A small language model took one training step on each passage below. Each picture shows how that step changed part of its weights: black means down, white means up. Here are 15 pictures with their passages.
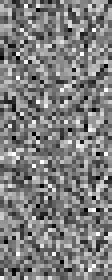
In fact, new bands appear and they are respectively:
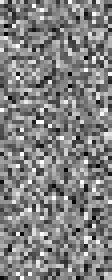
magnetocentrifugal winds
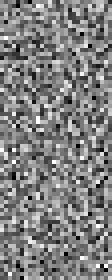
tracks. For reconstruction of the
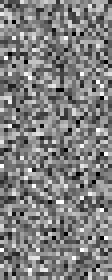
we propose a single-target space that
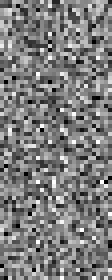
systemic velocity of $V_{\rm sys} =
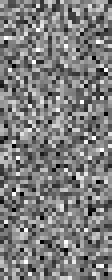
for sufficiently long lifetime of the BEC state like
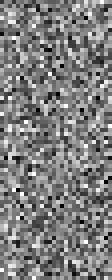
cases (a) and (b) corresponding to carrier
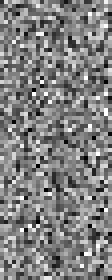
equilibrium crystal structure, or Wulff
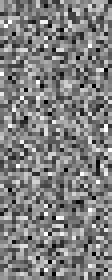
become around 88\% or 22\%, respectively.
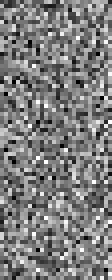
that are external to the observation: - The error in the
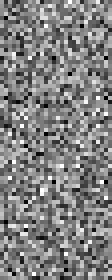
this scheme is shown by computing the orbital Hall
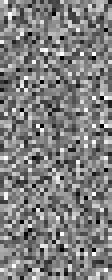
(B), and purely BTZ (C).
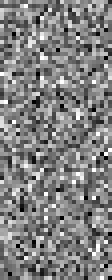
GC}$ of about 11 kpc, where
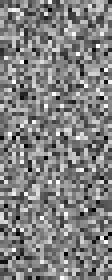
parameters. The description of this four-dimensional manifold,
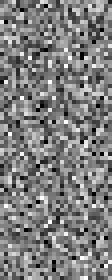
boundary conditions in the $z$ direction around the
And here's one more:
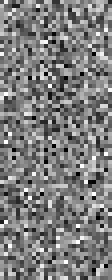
on the number of S-Z sources in the sky
